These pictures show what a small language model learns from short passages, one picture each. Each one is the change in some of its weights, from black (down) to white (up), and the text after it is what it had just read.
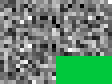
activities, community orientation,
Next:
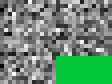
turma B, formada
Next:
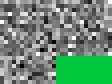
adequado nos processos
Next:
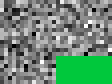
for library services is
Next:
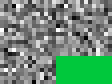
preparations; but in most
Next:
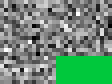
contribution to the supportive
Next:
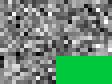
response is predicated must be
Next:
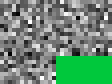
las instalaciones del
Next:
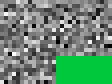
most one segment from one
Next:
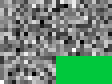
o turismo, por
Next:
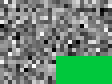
this place: Religious
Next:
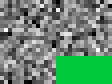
fungal infections,
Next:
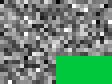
data collected in the previous
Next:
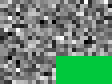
sure technical and accessible
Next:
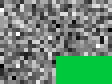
билан биринчи
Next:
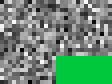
- To study the role of
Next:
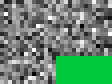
Physics, Academy of
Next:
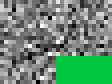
Unidade de Pronto
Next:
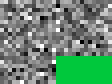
decisiones para la evaluación
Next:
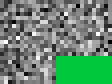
verklaart zich
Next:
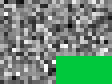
solutions of the considered equation
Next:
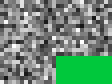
education* Fernanda
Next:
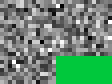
why God says through
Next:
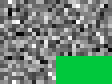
in 2010 the production of
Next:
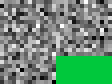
and represent the fretted
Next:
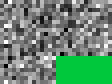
suggestive of increased disease
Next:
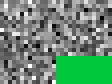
online Dynamic Time
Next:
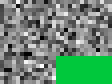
events during the initial period indicated
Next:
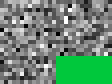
the selection criteria. The mean
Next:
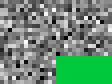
цінності, що
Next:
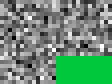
future improvement in production.
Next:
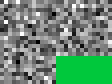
Study) / M.
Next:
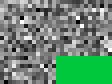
the achievement of better
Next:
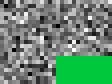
empathy, cooperation
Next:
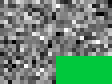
diferencia de las grandes
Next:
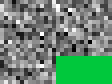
This paper provides a brief
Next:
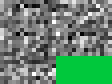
que se enquadram
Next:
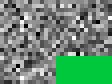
by scientific and technological
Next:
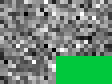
key things to remember
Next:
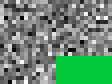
proteome. The primary
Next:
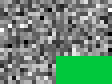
uyga kirib
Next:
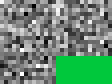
the proposed design delivers a
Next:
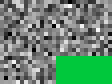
in OWR which had
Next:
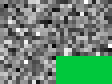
responsible for γ fine
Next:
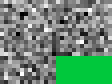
to be added to the database
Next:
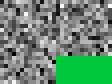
ser tratadas com mais
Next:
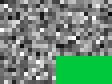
bir serbest bölge
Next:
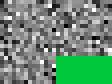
katta ta‘sir
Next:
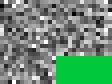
motiv, g’oyaviy
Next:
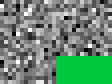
analyse institutionnelle,
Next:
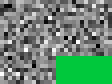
auxiliar na construção
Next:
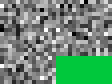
pain was present while in
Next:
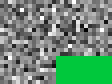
served in organisations like
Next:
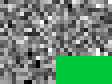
product of chloral with
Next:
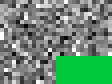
different clinical spectra of
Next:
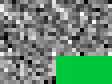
This study aims to analyze
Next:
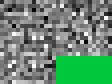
Este trabalho analisa o
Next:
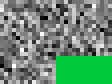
learners under a set-up
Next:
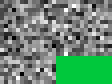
alternos en puntos
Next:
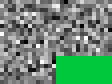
literacy and ensuring access
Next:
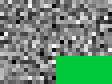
other gods and
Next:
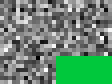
ичига фосфор
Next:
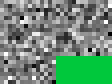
the beginning of a construction
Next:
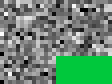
, SINX,
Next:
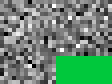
and to address feasibility
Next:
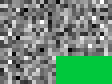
was shared with all the
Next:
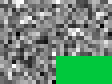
materialidade. [...] na
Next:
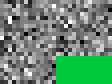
DUNE. The
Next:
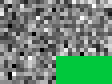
mass extraction window.
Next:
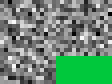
überlastete Orte
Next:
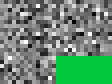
Ayni shu
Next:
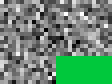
solução de problemas e
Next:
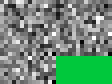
of 30 students within the study
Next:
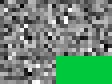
variables. Because
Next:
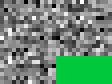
enhancements and developments the
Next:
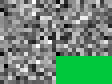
Landers, R.
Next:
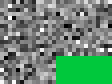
TPACK :
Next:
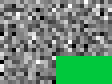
видов почти
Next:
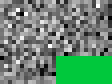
wijze waarop
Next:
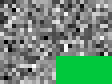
remained to be met.
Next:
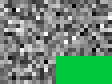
of the Committee
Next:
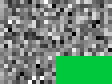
issued specifically for
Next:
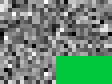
primera estrofa,
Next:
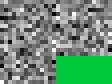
турли туман
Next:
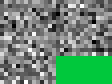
Assessment Framework,
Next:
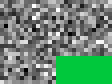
combining CNN and
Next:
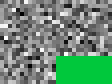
approche purement
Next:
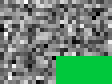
distance from the package.
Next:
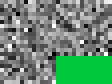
MS. NISHA
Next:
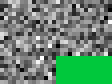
Requer que essas
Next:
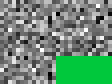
und Pink zeigt
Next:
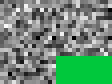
Journal of Zoological
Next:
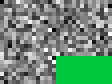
III, da Lei
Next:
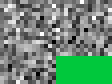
,turli xil
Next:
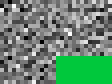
в сочетании с
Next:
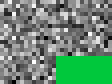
kabi maqsadlar
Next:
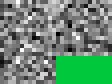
impact of innovative queen
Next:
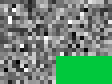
the most important factors. The
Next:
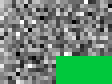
between Thai and foreign
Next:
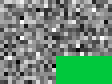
the code of type-II
